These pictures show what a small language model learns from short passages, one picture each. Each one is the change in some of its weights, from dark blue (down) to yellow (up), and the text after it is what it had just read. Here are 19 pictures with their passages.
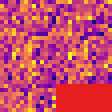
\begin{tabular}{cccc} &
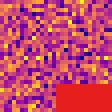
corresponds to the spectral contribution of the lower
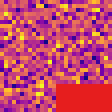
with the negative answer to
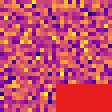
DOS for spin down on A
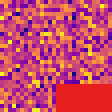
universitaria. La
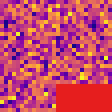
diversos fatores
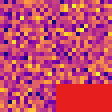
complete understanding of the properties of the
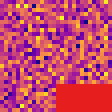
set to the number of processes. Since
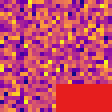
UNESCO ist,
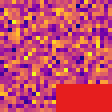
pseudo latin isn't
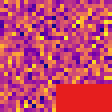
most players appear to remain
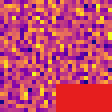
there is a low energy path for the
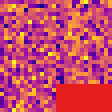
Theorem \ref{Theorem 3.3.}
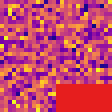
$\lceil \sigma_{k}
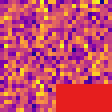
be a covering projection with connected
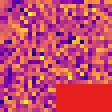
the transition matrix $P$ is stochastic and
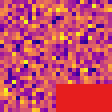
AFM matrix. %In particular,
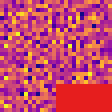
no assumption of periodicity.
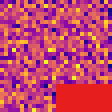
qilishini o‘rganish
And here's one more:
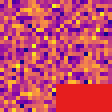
Nutrition in the World
